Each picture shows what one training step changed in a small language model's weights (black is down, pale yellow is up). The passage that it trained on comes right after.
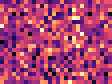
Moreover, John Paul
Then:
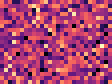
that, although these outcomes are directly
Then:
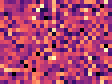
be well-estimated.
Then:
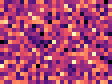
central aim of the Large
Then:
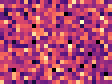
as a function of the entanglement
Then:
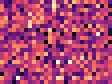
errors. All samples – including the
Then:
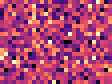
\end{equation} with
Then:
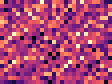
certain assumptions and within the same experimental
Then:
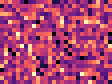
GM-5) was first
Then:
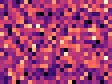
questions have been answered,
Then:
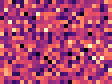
of these regulations govern the
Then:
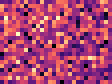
respectively.} are not implemented in most
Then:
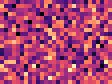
with >10 years of exposure showed
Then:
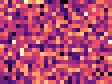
strength (also visible in the
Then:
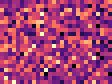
is common to find multiple bank
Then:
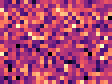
Cooper pairs (composite
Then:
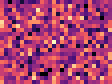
transition renewed interest in this
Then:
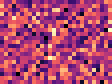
of expertise of users on
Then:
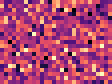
providing a powerful method to
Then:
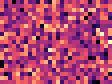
all positive integer solutions of this
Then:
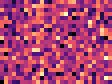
the incidence of invasive
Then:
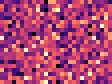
to create advertising as a combination
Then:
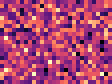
best-fit OPR is significantly
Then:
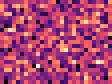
MACSUR countries are
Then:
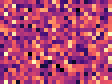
hospital stay, seriously
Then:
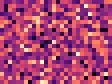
back and neck were the mostly
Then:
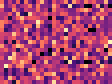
problems. In conclusion, this
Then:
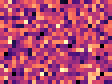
posited that there would be significant
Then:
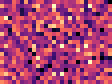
architectures have been trained using the data
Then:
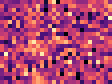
to date (5,
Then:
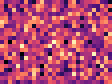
multiple measurements can be represented in two
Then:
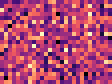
of the oldest are comparable to
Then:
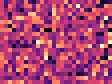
positions at which the spectra on the
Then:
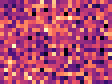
a tool for publishing event
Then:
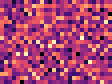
the core layer and the composite
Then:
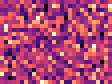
manual worker. The rich
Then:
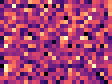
impact student success. Thus, the
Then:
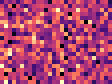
Cat\'olica de
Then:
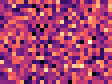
given. It may be of interest
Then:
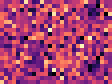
same problem, a general idea of
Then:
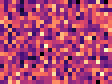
traffic movement the states of the
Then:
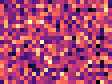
CS is damage to
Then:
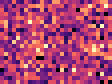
R-square (R²)
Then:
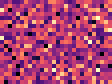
of this style is to convey
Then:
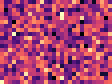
working outs. Authors'
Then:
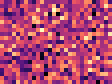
acceleration time was measured from the
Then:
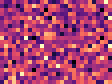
- RDS, where 4 –
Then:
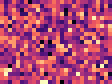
content (Table 1). The high
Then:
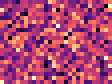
of Indian rail construction
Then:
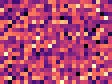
of oxygen partial pressure from a
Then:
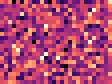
carries the momentum $k$.
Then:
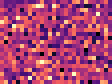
time. He did not complain
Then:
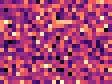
by \begin{equation}
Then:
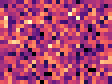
A damage sub-model will
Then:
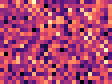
disorder induced by the large-
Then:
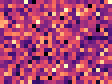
approach to solving this problem is by
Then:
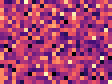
computed using finite elements, where
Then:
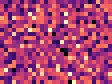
signal mean. The thresholds
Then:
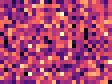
the transceiver is installed
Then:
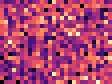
cash within a short period,
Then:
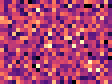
content. This leads to the absence
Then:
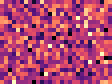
firstly will be used the equations
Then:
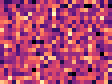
characteristics. Since in a more realistic
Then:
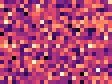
while the green surface is a
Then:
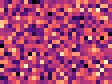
Journal of Current Researches
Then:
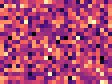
model of the geological environment separately
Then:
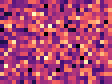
measurement for percent body fat.
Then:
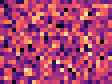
inward centripetal force
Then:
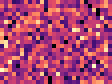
for each plithogenic
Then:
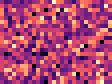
cereal dishes posed
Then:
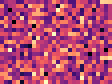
and consequently high instability of the
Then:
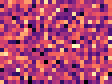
of Hidden Markov Model Using
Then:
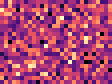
various parameters. Many cell temperature
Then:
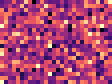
For a weak attraction with the
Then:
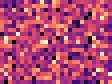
a moment that $\lambda_{\rm
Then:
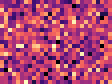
This attestation report is
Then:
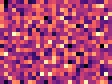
benign scores overlap heavily with
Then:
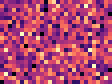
to more effective and safer user
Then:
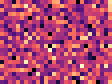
rather well-defined order one value
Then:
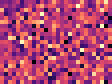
is almost no attention to the parameter
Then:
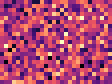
this manuscript: CNN
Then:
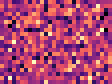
for the loss of oil income which
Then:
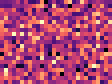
these Interest Groups and
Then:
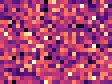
to accommodate the
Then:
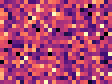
low-mass groups {\it
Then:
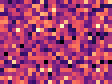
not a word. I propose instead
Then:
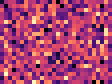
in the U.S. had
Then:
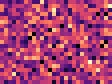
not depend strongly on the adopted
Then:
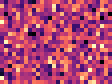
unique flagship role both for
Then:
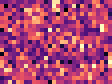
significant retarding factor, which makes
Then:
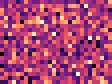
Columns 3 and 6 are
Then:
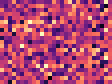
L of Matrigel were
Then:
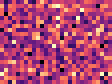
page 7, please collect
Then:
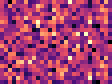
language acquisition in general and
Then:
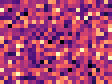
of Science International is a big
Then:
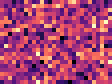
the learner's first language as
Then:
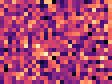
configurations (Christoforou
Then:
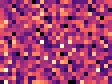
Classic 6 enabled students
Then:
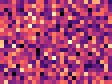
molecules to sub-Doppler
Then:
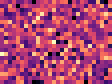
number of pions this ratio remains
